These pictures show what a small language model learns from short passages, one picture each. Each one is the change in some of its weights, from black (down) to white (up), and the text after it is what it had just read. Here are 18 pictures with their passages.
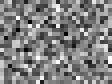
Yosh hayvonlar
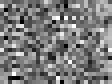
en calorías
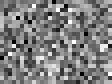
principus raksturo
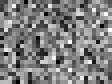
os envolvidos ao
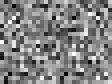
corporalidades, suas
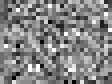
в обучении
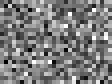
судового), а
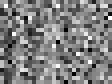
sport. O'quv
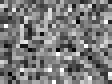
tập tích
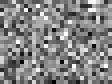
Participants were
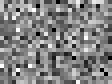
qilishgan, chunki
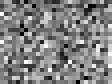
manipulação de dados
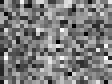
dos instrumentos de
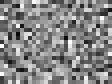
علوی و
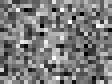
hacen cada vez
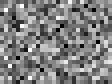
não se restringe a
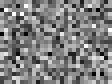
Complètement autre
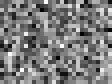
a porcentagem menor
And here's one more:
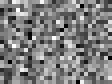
somba opu
